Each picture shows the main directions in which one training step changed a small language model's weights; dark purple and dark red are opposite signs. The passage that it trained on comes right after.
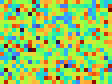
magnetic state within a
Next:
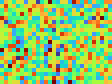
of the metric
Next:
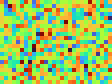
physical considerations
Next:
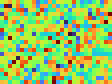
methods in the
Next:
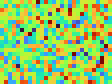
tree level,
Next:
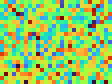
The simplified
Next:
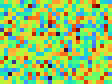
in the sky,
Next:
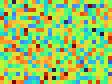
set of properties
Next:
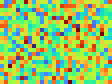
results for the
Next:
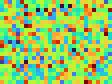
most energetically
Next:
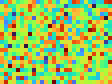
to the study of
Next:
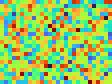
to the same QCD
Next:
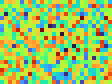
j $, we
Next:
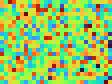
thus highlighting
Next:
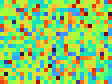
optical coupler
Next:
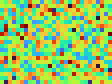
bosonic and
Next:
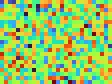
showing the
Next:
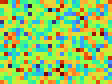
a perfect
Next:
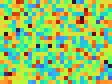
a gaussian distribution
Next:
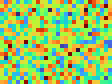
exponential tilt
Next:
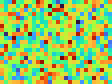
have been suggested
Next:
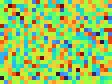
clear geometric
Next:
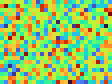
stars, the
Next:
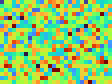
and not very different
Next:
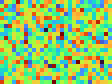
the two fold
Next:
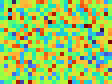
possible that this planet
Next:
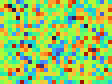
Thus, it is
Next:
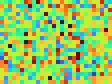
in his work
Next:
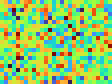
present the results obtained
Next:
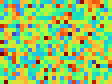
this test dataset
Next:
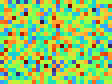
should be noted
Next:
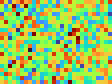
scattering in the
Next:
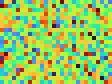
contact angle.
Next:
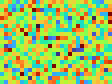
represented by a
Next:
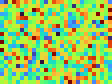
deserves thus
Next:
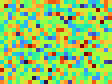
cannot be solved
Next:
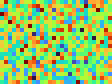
surface convection
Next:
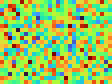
Thus the study of
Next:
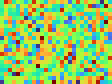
function of time.
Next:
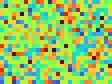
of the line properties
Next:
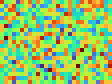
the evolution of
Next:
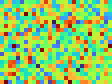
depict the
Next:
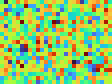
purchased for
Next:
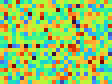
meson exchange
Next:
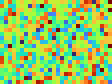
subsections can
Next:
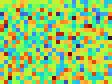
the text modality
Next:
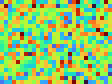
in the membrane
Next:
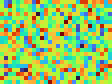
predictions for an
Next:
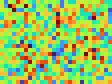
Therefore, it is
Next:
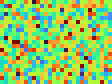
one taken by Dirac
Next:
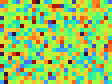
where the GSE
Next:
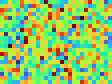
LDA is
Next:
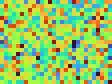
of the first half
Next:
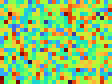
is made of three
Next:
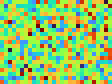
at different momenta
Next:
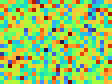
based on the classical
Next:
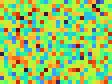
predicted by
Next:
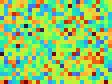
and time and
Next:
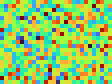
by the metric.
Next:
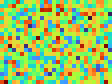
offers important
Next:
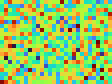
compared to those with
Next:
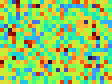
there are several equivalent
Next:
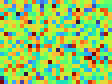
Choose an
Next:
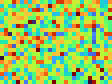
finally computes
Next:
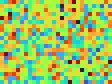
the lowest order
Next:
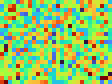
address the
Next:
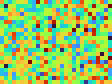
at a phase of
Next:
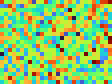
ion density, for
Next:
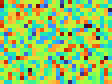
and Processing
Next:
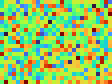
channels), and
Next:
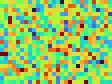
Application of
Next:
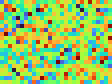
background evaluated for
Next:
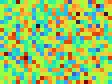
the bus
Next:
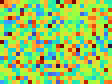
path through past
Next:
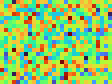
groups and the dimensions
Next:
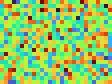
tot}$ has
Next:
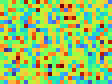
presented a simple model
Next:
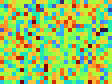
surface. The
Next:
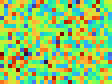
and from the
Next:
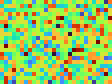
to invoke
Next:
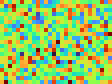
energy at the
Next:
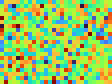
where only the
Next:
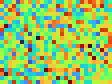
the service.
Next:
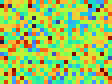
proportion to the
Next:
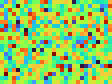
4: Dual
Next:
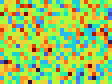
particles).\\ The
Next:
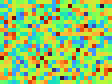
an excellent
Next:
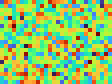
different results,
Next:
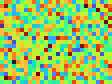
action of a
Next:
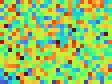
the boundary conditions
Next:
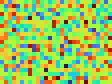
but are both
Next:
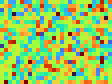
arriving and
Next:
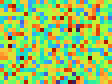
associated with the
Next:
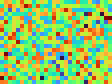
the derivation of
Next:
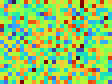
decreases as the
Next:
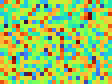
sites are
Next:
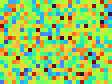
components than by the
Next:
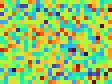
operators analogous to
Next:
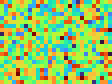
and present ionization
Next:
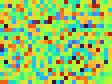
A direct comparison with
